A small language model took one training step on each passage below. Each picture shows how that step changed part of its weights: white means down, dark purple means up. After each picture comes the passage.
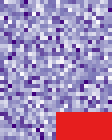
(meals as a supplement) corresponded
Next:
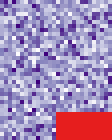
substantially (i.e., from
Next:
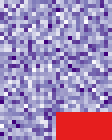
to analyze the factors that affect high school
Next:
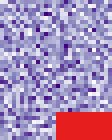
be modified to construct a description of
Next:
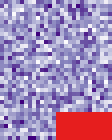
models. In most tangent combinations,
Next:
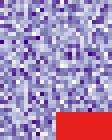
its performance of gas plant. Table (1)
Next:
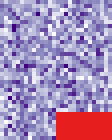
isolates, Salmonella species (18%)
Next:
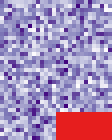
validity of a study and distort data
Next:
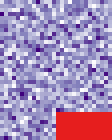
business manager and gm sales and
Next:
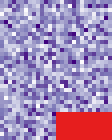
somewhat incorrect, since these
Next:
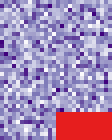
down using 20ml of 50%
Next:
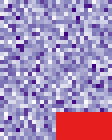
encephalopathy syndrome
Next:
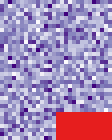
like a band having a high and low
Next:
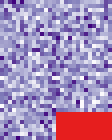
books. 2. Open access
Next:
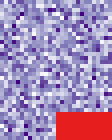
goats have also shown the presence of several
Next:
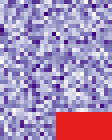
- square, χ^2 P
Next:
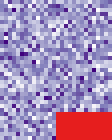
anxiety, students employed personal
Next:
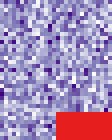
the successive experience of domestic
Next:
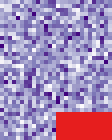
A15 - *“Recommends
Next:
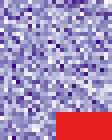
there is limited benefit. With further
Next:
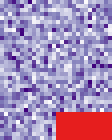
barriers, the pilot unit
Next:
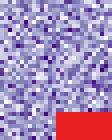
Power, all focusing on his own
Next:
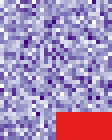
A country-level effort promoted
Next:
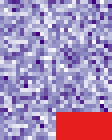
through screenshots and analyzed
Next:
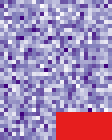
construct. Hypothesis H1 :
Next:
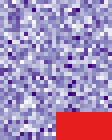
than pre-18th century levels),
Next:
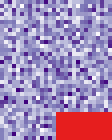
not only to have a certain set of necessary
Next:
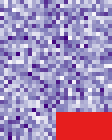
al. (2015), "Full simulation
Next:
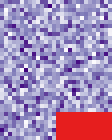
used from ancient times and still its
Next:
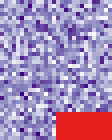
Augie further to live his life with a
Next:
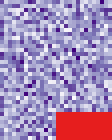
DTA of the control DHBP showed
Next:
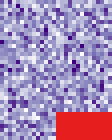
Lewis pair catalyst,
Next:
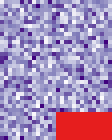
the monitoring of the common agricultural
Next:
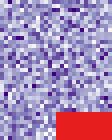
for internet-of-things
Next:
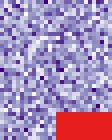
- It is possible to do an exact calculation
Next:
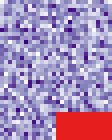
study is relevant because the forestry
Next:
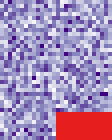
and Catalase) was reported as
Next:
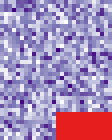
is based on a positive attitude toward
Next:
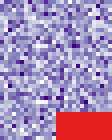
transformation. The position and orientation
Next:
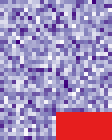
in 12 districts of Albania.
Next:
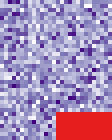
was placed in the plantation area.
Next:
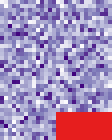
development and poverty alleviation, and
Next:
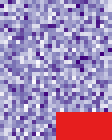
circuits that can be digital,
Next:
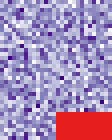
months, as compared to the healthy control
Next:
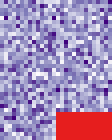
transmittance and FoM values of
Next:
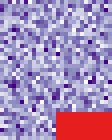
of serenity and peacefulness.
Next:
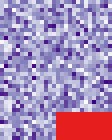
is embedded into an image as
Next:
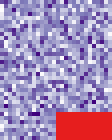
and the Creative Sector in the
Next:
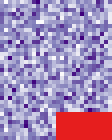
potential between NiFe LDH and
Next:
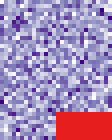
mitigate biases in training data and improve
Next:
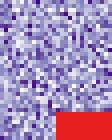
of one hour at 250° C to four
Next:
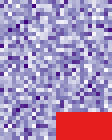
transportation infrastructure.
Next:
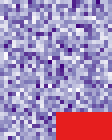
Co Ltd Sumitomo
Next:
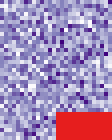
bank) since March 12,
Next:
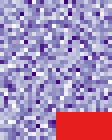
Food Service Establishments in
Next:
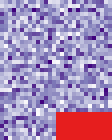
points less than 10 points less than 10
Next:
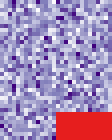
Likert scale is used. The
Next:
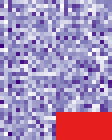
cranes. An augmented reality
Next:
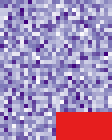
synthetic narcotic
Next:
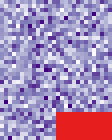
using type II PAN-based
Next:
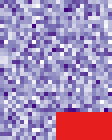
were observed in rapidly soluble and
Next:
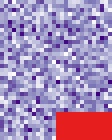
of external audit request is at
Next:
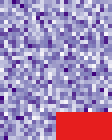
(D) categories, with the
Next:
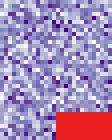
of σ_s using the same
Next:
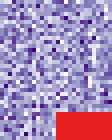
its cost-effectiveness, environmental
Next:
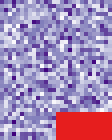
notably through greater citizen
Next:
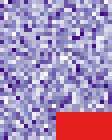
various state structures – in response to the
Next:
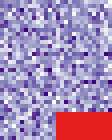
the process of training and testing that is severally
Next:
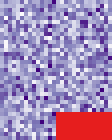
2, at a confidence level of 95%
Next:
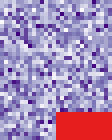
communication with different Neolithic groups from
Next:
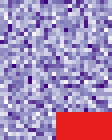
: The performance of the cell was studied by
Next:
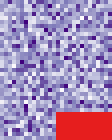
river from its entry into the
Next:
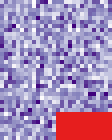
(from R1 to R13) Mean
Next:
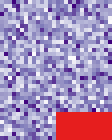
for inalienable vs.
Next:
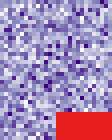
in age from 25 to 67 years.
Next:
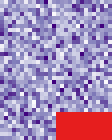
It was found that the users of the service had
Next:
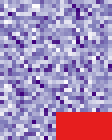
my mistakes, awareness, and
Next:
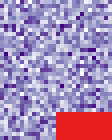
Tools - knowledge of statistical methods and
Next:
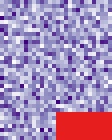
are pressing pressure (pressing
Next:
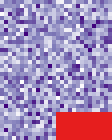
Cambridge Crystallographic
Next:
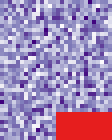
submission to HaDEA. -
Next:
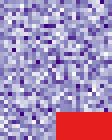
estimated within 24 hours of
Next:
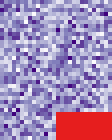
emissions simultaneously. A
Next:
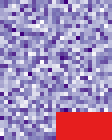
of 25 % alternative fuel
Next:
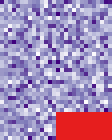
the Impacts of Energy
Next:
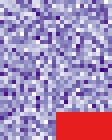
low income group, 33.60% were
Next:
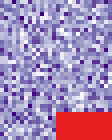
connected. Students still lack
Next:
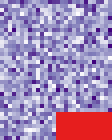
the unadjusted comparison of OS
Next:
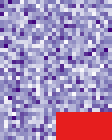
Open data, Data envelopment
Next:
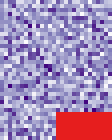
Auto. MFCW, which is
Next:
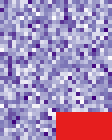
instrument of vengeance against
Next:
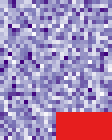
The VRC was established as an
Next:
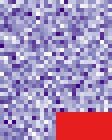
a complex case but illustrates a possible
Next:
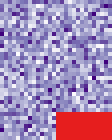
humanities, each of these three groups being of
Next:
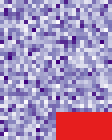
diagram of micro turbine [28]
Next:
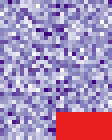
attention to the work of art.
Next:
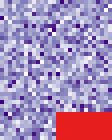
focused on neutrosophic
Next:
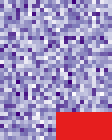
between producers / consumers and the
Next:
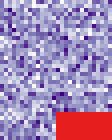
D. V. Seshu,
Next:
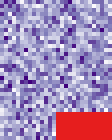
en analogue was found to be highly
